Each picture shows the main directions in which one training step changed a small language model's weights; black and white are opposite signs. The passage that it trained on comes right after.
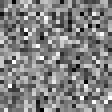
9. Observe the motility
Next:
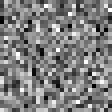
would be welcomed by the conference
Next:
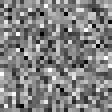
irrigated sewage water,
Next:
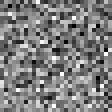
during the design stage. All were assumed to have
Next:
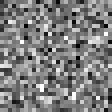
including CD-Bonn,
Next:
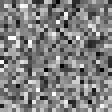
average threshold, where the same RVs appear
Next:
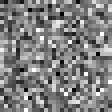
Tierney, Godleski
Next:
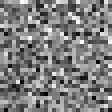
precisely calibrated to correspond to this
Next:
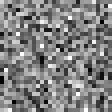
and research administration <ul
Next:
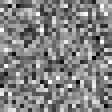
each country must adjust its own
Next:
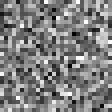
when the first color pixel is detected the
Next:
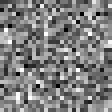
the diverging cases, we can perform
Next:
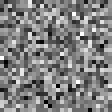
the treatment group can also be observed among the control
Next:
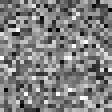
of classical matter actions are invariant under local
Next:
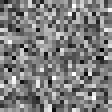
the transverse momentum of each particle falling
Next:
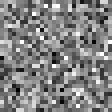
application about the determined information for each task. The
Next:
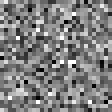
argument in E_{11} of the last
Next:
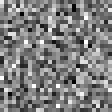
\leq k_s$, which corresponds to the
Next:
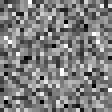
the reported benefits of early binaural
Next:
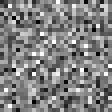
on the type of the tissue in which
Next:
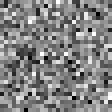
do. It should be effective on the target
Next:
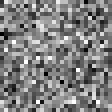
specimens can also be extended and
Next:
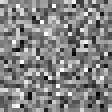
Liquid Limit Plastic
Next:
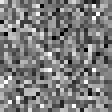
our Galaxy that allow us to use the
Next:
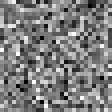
parameters governing the model ($N$,
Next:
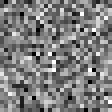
becoming the dominant component above the
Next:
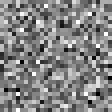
prevalence and incidence of UI
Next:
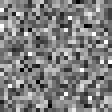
the isolation stage as relatively
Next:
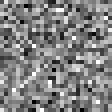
have either of those. Although I
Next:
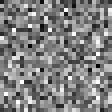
solid solution: A theoretical study, *J.
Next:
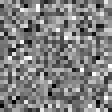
development, and evaluation, ensuring that the resulting
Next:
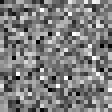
Az^+ ion formation. Conclusion We
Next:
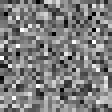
risk; About half of
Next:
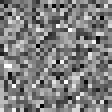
business case for electrification investment.
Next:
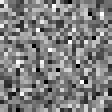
Tables, Wald statistic,
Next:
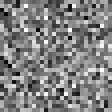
identify the ultimate reservoir
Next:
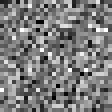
consequence, the self- 15
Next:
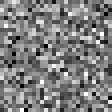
to these surveys infection rate in children
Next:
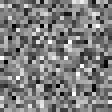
scattering reactions implementing appropriate restrictions
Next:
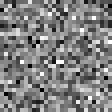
different options to choose from were able to
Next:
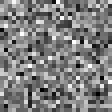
to focus more on the regions where the
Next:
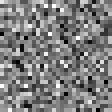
Lake, near Baldwin
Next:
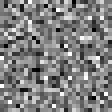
did meet (*8*) does not
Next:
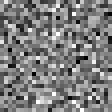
showed that the accuracy of PRED
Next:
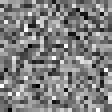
current is found leading to an improved current drive
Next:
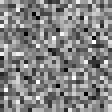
al (2016) a business would adopt
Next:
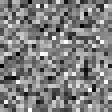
that the integral gain operates on during the
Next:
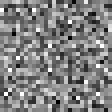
MLR model with different variable parameters:
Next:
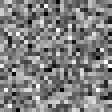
can effectively be represented in terms of
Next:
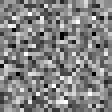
are of significant value in improving outcomes within
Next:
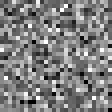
larger $N$ will yield more extremal
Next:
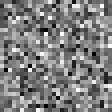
for networking facilities for communicating with
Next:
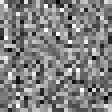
& Cooper, 2012) offer a
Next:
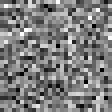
inclusive jet trigger
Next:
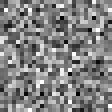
relaxation. **Conclusion:**
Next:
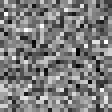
hydrolysis yields Acacic acid
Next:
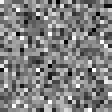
Equation \eqref{eq.4} with
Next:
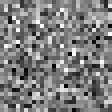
area of testing embedded
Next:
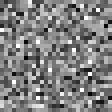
the volume charge density is the given function and use
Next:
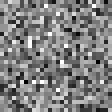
of medical personnel, the external environmental
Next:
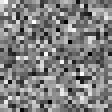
treatments, those medicinal plants have
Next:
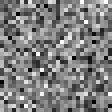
of intermediate links, so estimation
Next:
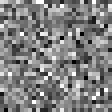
Andhra Pradesh,
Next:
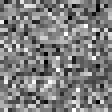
foundation of music education, it is
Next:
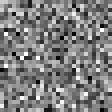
the $p$-bath, generalizing the
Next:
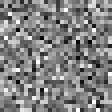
water table and salinization of basin
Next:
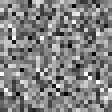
the power system network, and reduce the system power
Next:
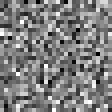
sp.**, holotype,
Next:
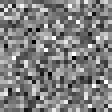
small increment in the radius corresponding to potential
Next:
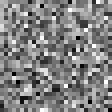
which could be appropriate for late summer
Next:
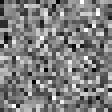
Social cohesion involves building
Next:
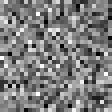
gradient at different galactic ages
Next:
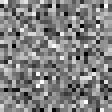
dense He/H media. We found
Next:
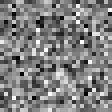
correlation function was enhanced compared to the linear
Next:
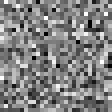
generating an electric current $J_e$
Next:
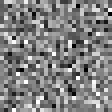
parametrization of which, determined by
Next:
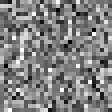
hernia repair using the
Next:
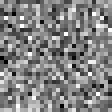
/ Mura P. et. al.
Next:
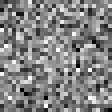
the macroscopic gravitational field is
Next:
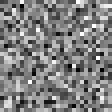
participants file]. Participant
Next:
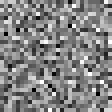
a smooth function $u$\ such that
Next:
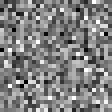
the data of the KLOE runs with
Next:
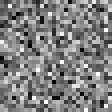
and the most game meat for food was
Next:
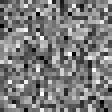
Fig. 3. Borehole and
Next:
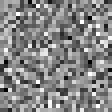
of the stellar mass functions in the sample of
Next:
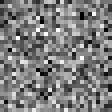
and G_{RP} (Clementini
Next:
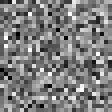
versus full sternotomy
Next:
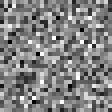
very similar to exact Dirac theory.
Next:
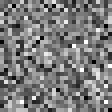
important for leadership success: setting direction,
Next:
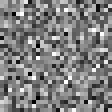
the command identifiers. To handle
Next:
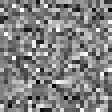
really needs to include the data analysis code but
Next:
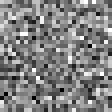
and $R_L$ shown in
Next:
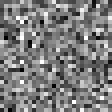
Norway, to include the views of
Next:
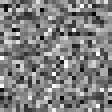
University & Yangtze Normal University.
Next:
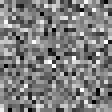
between decoded audio quality and
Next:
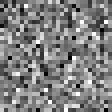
flows with moderate aspect ratio
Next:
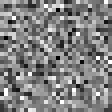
in different distributions over ontic states even if they
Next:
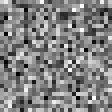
xonotlite, shows a high
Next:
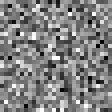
model. \item The agent may call the
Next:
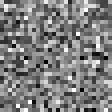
in the thiol disulfide exchange
